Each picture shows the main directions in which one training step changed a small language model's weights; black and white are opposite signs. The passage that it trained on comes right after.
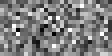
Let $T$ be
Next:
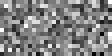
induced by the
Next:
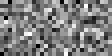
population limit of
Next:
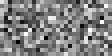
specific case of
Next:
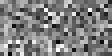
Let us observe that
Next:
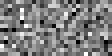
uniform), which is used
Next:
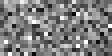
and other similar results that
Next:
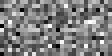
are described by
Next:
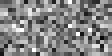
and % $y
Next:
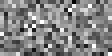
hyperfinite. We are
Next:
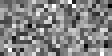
Then $b$ is
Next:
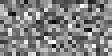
contains exactly two
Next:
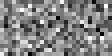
group algebra of the
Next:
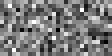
are bounded, a
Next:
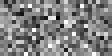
above argument, we
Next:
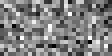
over this polynomial ring
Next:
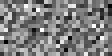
to the special form
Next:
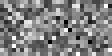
each of the inner
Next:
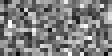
sense of
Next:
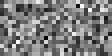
of $y$ in
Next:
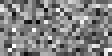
the underlying optimization
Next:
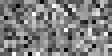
the distinct
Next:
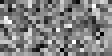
interior point of
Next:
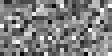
- one using a
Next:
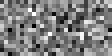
noise may be
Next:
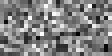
injective, and hence
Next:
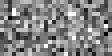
$\theta$ une
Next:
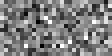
n-d$, then
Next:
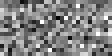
field of characteristic
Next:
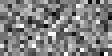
In this case, the
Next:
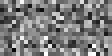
contradiction since
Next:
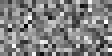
outer measure
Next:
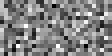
\varphi $ is linear
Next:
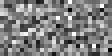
of order $m$
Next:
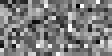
we denote by G
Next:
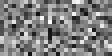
\\ a \cdot
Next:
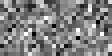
interest in
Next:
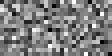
the above by a
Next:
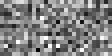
for every natural number
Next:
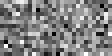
for some $j$,
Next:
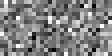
{\it positive weak
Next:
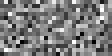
one pulls the
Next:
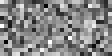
set of singular points.
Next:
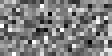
& \vdots &
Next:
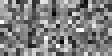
preserves the
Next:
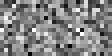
isomorphic to a
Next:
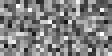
terms of sort
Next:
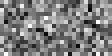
useful in many
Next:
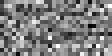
of the generator data
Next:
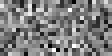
holomorphic on the
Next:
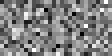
a particular element of the
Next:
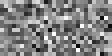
in finitely or
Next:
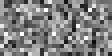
to Zeeman.
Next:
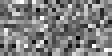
for the Doob
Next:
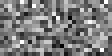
is also referred
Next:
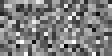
of the main results
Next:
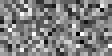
the need to solve
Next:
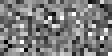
The following lemma in
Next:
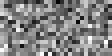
of these partial data
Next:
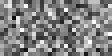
chart, define%
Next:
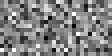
systems lies
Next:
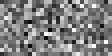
a general goal to
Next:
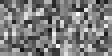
a notion of
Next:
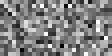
its formal characteristic
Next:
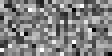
\theta^*$ are
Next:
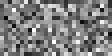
the corresponding author
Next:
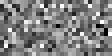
the Laplace
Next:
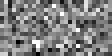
have order unit property in
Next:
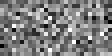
Let $H'$ be
